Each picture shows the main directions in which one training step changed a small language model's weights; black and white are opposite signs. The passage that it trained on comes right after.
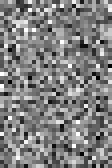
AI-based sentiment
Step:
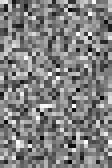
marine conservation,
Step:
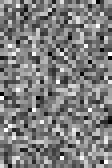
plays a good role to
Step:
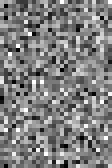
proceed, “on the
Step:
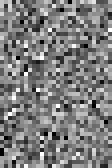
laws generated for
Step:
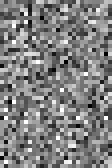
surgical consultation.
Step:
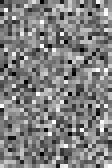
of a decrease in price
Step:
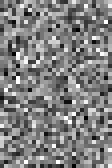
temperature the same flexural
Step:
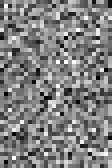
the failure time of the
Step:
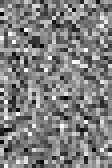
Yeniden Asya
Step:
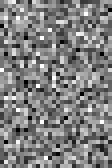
R ₂ Beta B T
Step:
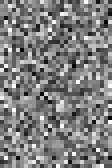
technologies using vertical
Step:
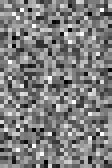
thus is not expressible
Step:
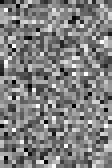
showed that the analysis of the
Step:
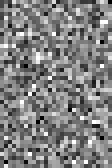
business policies and processing
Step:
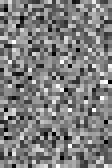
biological indicators for the different
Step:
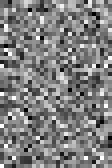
and current using the proposed algorithm
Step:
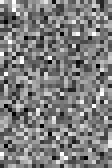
meanings. For example, the
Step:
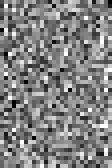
the ratio of inert
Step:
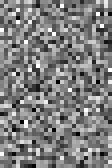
comfort, safety
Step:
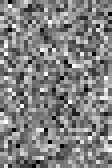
for Industry 4.0
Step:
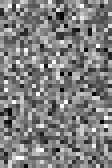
(AUC 5) and
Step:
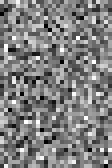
Scholz, T.
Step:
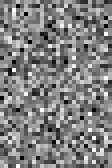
teachers in the South
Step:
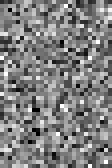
was removed to create
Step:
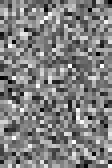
only five countries did
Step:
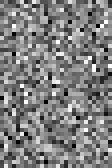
skills courses. This
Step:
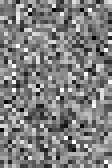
developed neural network model, several
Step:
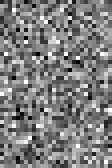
requires student teachers to
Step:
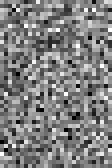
u'_j} \quad
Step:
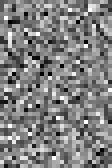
levada ao
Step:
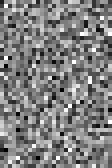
the response variable Y at
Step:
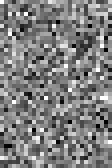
low energy side of the first
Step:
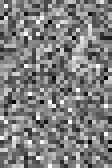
view, making reference
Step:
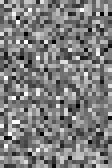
sunflowers, and
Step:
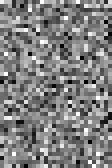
Decision Tree algorithm
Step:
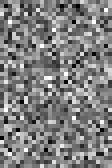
stories in Pyar
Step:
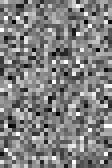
while ambiguous
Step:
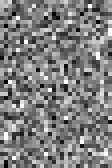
a basalt content of
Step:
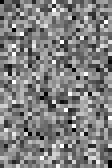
assay revealed
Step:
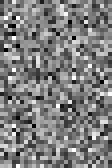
Need analysis is used to
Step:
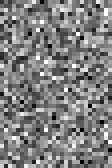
of beta estimations period.
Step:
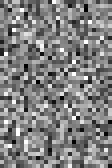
Gemini API
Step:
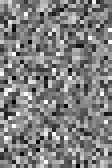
parameters for an array
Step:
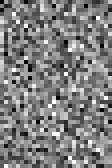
phenolic content and total
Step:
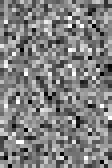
involved identifying common
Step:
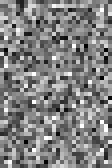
assignments. Figure 2:
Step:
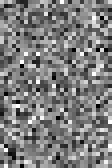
produce worse response
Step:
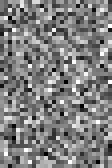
books, field
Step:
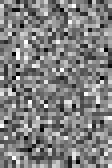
pellets, activated
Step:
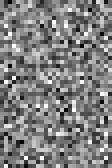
for less years. TAS
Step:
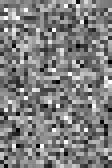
Kuwaiti teachers
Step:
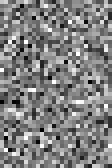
micrometers thick.
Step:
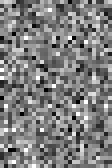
to ensure no harm
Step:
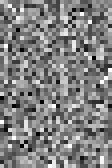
pharma branches:
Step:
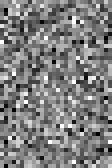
reported in this paper. Data
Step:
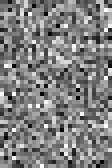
as introduction of new
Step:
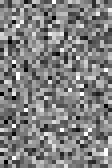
rapid current of dry
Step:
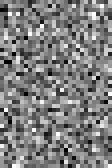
director's message would
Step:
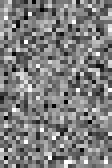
auriculata* and
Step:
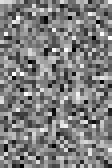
canal, which makes
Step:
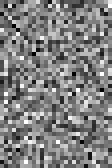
hydropower. Due
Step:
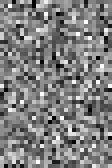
3D printing)
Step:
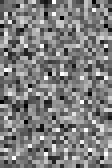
year. The effects of the
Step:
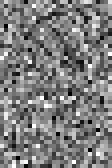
strengthen the heart
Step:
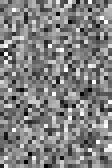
Types of sports:
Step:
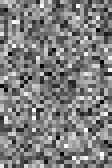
with the bright red
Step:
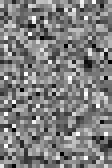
either reducing the
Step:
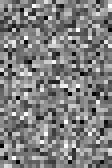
a new action plan -
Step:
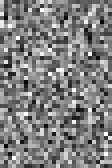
UGC is offering
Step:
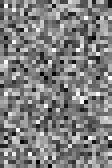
thermal stress,
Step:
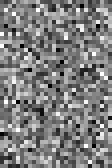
“there is a strong
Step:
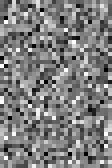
spectrum disorder
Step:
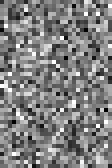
window relative to the
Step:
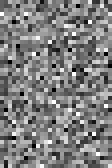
= Median Rank).
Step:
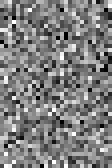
that for this kind of
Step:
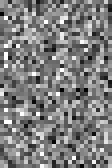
No () Signature
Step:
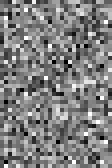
Stable business environment and
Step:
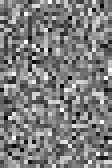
under the PRISMA approach
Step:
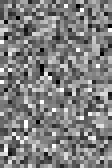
circuit and hence
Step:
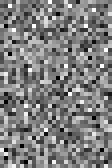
VRS than it could be
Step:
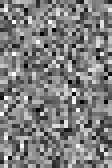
retinopathy in
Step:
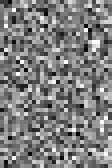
and prices of crude
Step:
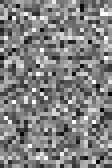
of the surface convective
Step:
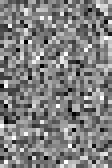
as the *Human
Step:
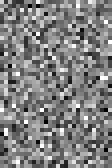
Collaborating with
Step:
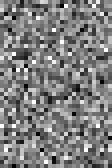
intercultural competence
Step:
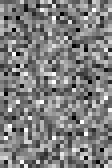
Rahayu, N.,
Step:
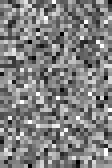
development as well as their strong
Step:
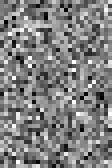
Informed consent was obtained
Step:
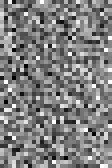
Gap Many people from the
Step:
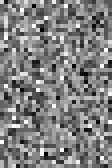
an expert English
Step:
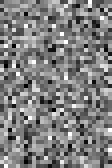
Notes: Divine
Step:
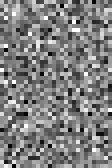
Employees get
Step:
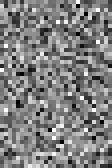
18 October
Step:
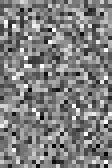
facing with climatic changes
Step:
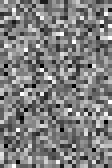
This report describes the measurement
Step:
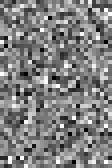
of [17], who notes
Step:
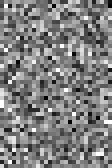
the loading process conducted
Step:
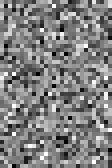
the distribution company in order to
